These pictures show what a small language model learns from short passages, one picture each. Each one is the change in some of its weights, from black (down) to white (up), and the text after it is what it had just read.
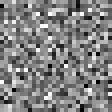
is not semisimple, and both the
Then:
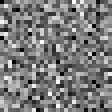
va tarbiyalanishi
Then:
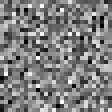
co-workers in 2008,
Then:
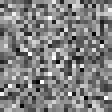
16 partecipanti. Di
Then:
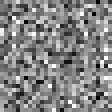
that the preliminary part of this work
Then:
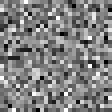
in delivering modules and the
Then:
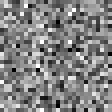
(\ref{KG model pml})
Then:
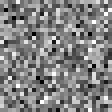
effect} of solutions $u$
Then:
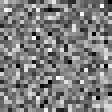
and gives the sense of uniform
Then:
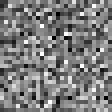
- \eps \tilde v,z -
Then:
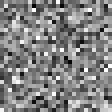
in society on the basis of
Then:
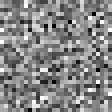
ta’limning resurslari
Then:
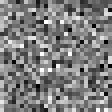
segnalò la presenza
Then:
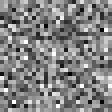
on Meaningful Play in
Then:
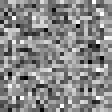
number $n$ such that there exists a
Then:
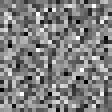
can be uniquely identified -
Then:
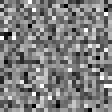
to CKD stage 5 respectively
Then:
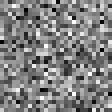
Third, it seems that
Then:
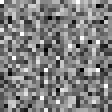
We will also ask users to rate
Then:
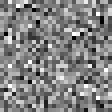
elaborar mejores
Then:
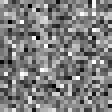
really an invariant with respect to the
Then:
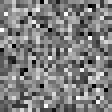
left action of $K$ on
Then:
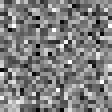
del tribunal constitucional*.
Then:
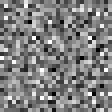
rate. Therefore, unless
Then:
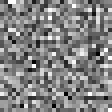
comportamiento del mismo
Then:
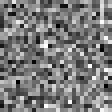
in Fig. 2 (c), the solution
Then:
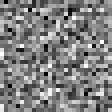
orqali yaratiladi.
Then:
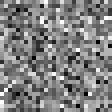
от $Q_i$, тогда
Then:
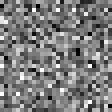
training; include organic
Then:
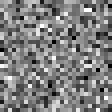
patients are age, sex,
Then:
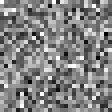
is a Gromov hyperbolic
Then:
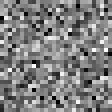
is not shown), a straight line
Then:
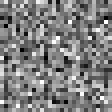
preserving cultural heritage,
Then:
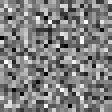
Voiz Koshifiy,
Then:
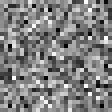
net of finite subsets for
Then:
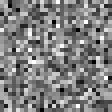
the continuation of PACE was
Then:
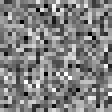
implements; harvesters that
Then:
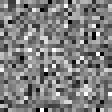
The resulting stress waves
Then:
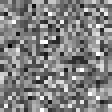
short-term continuous
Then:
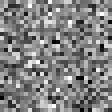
end of the academic year.
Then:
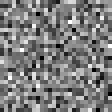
1 and (at least) 4 times
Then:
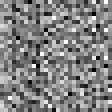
lo que ayuda a los
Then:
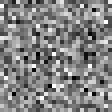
poorly crystalline
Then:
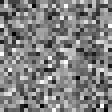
decisive factor for economic
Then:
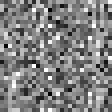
trauma or increasing age
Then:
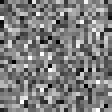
Complaint Section 248 of the
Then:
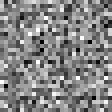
by experts, mural icons
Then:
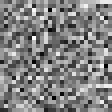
datasets was based on their
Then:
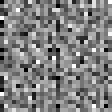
के स्तर पर
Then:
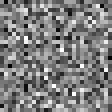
OF AMARANTH
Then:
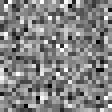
importantes avanços
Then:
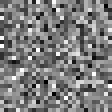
Bücheler a partir de lo
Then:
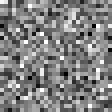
$$ Applying the function
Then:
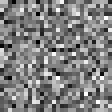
напрямую, а
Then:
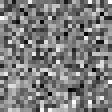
taldeak antolatua
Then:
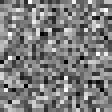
mencapai target dan
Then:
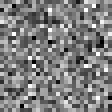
incident edge is mixed.
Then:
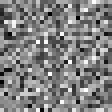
in Uzbek and English are
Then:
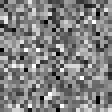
Detection Control Level
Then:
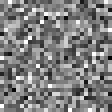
(which exists by virtue of
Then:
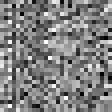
guru matematika agar
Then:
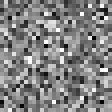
alike may or may not contain the same
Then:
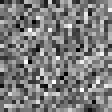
प्रमाण कमी
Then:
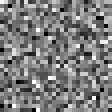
positive constant, and Borsuk's
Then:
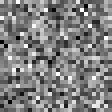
if $v$ is the valuation of
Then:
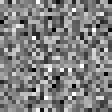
learning, people are
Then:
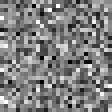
Latin square type
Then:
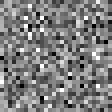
Proanthocyanidins also
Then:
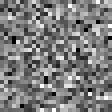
nominal duty cycle
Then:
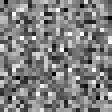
homeomorphisms which determine the group
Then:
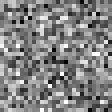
specială de investigații
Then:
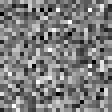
content from the Medium blog
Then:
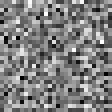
study is wide and still at an
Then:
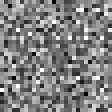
on $\nnL$, \newline in
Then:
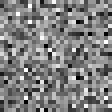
visiting Nizwa was
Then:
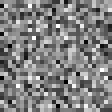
set to the residual norm,
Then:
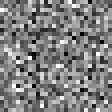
cujo objeto de
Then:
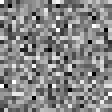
system regularities of the initial data
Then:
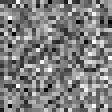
Linear Regression is used for
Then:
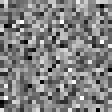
individuals to satisfy this condition.
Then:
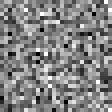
type $(m,n)$, the set of
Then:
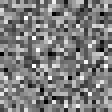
the fittest, but rather
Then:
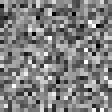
view, it follows that Union direct
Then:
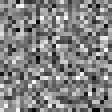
esgoto doméstico,
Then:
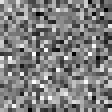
f. Tese (Doutorado em
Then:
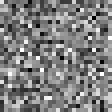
Nacional del Perú por
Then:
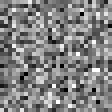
in their therapy. Because
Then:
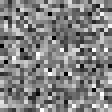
on the strategy for agricultural
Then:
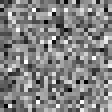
provide more accurate estimates of
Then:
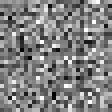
ESOP in the company.
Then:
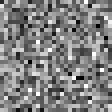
It clearly has the asserted
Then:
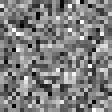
del presente trabajo hemos
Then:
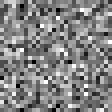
$p$-widths behave
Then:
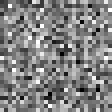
of this expansion. The
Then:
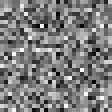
participate We have used existing and
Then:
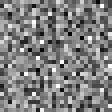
of Parameters and repetition
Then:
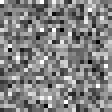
problem: \begin{question}
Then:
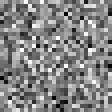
so a more general structure is needed.
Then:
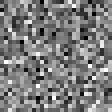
AutoDW information and
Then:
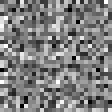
arbeiten, die mit Chile
